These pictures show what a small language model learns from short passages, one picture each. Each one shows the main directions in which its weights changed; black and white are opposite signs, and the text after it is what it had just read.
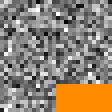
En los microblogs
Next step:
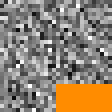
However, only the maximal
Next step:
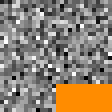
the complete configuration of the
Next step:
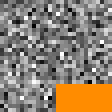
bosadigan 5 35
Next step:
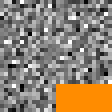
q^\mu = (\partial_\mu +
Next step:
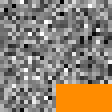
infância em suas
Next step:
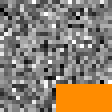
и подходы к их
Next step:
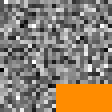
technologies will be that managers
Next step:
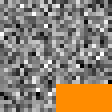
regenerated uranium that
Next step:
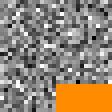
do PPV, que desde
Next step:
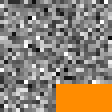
muon density maps of two
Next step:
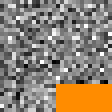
parameter region with unstable
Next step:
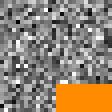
some symmetric coset
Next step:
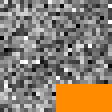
3 RESULTS OF
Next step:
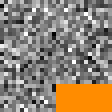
pulses that are more than order
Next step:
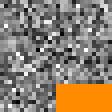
and R states, the unit
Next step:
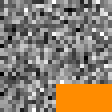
_zw=sw$, with
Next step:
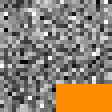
who will automatically
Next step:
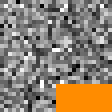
model subject to a Monte
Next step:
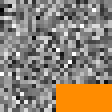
Recognition Accuracy
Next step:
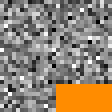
HEADS ON
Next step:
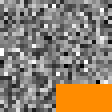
regular access to other areas in
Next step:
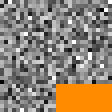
from right to left. The
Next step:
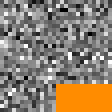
relationships (Croft et
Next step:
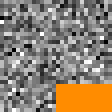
for infection, increasing the
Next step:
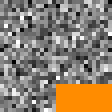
Procedure*) and
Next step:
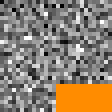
and investigation also consist of
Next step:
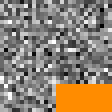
one file. This file was then
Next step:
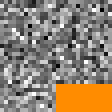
flow rate impacts system design
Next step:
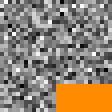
improvements, early
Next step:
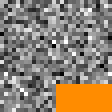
other platinum-containing
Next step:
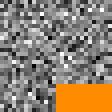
to be spoofed, and a
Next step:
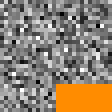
as to an organisation.
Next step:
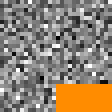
asymptomatic without any
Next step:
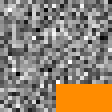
retail stores, or small
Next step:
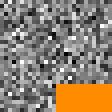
why the pairs of
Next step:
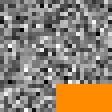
disorder: A cross
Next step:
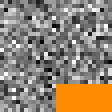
macroescala, que
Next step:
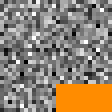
customers as efficiently
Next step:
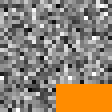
has become prominent agenda
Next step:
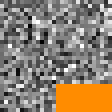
model by employing machine
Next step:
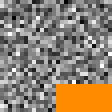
Tenia el Conde una
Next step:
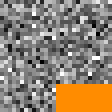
yillarda sezilarli
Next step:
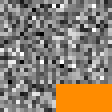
modified to incorporate
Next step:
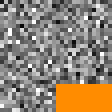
correspond to phase separation. The
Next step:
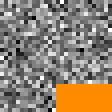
once curiously observed in
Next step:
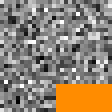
obstacles and challenges
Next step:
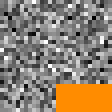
можно заметить
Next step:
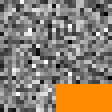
justification for setting
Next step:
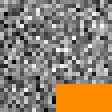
nashriyot uyi,
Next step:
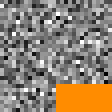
level density. The peaks have to
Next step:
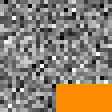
sexual dos adolescentes
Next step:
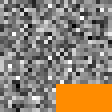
performance over approximately years.
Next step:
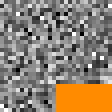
for efficient traceability,
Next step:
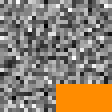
qual constatou-se a
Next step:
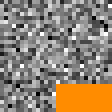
we now present our proposed
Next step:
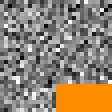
Islas Canarias.
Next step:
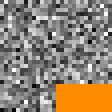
recommended that students be
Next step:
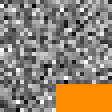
Shear stresses present, which
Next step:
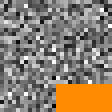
the same surface gravity that was
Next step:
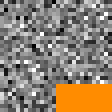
summarise the numerical
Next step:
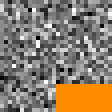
interaction of the skyrmion
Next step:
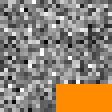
этади. Ибн
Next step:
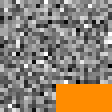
rapid and precise
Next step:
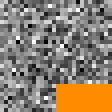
years between mode changes.
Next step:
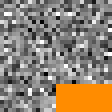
ko'nikma va
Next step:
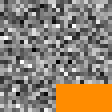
distinctive body of
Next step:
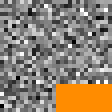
extended part described by
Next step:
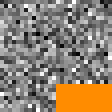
\end{equation} together
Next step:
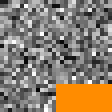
va qum to‘zonlarni
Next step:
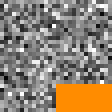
sector agropecuario.
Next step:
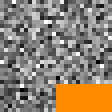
which result in skin defects.
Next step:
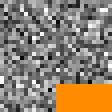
regular building is as shown in
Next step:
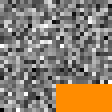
process. The great mutual
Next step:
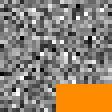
between the Coulomb and
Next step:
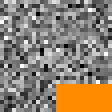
maqbul yechim
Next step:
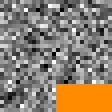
structure can improve its static
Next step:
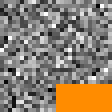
и студентов:
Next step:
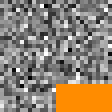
unless otherwise listed
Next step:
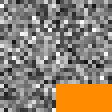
electron transfer problems in
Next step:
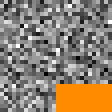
the theoretical basis of
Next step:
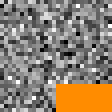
are created by energy passing through
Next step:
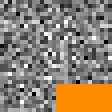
the largest and stopped
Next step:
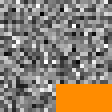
to the BS nodes. In
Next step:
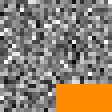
Beyond deliberate
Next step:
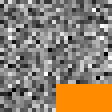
is very high, close to
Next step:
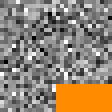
s-a plasat grupa
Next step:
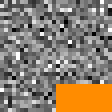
experiments had been performed in
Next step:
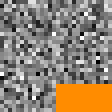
solutions for resource allocation
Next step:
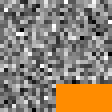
personalidade. Não se
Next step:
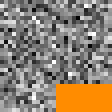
narrative in which fears of
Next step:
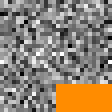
Suppen und Saucen
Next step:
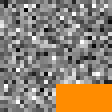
] \end{equation}
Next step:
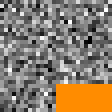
to be equal here. The
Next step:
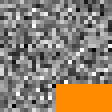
o'ziga hos
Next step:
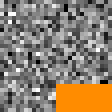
method. *Physical Review
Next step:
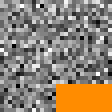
Chimene Kuhn
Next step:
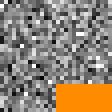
modulated. The signal whose
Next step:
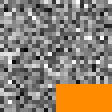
de la relación que existe entre
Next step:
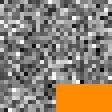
Ao término, a
